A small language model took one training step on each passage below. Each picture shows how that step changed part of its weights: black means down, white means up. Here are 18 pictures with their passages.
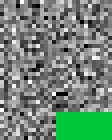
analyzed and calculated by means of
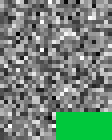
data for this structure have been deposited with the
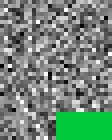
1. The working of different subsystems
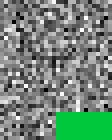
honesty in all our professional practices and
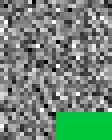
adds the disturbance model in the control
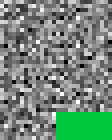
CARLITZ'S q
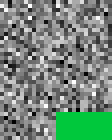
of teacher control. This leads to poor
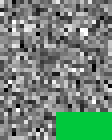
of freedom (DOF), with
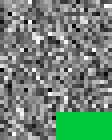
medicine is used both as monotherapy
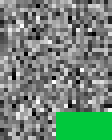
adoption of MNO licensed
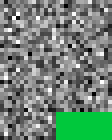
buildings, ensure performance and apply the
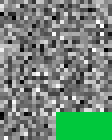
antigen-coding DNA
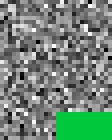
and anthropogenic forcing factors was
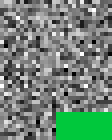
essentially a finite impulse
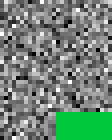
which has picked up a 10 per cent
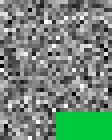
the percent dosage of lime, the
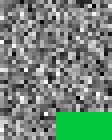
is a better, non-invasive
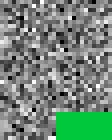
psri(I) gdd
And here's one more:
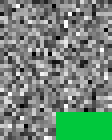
Stations), has become operational. In
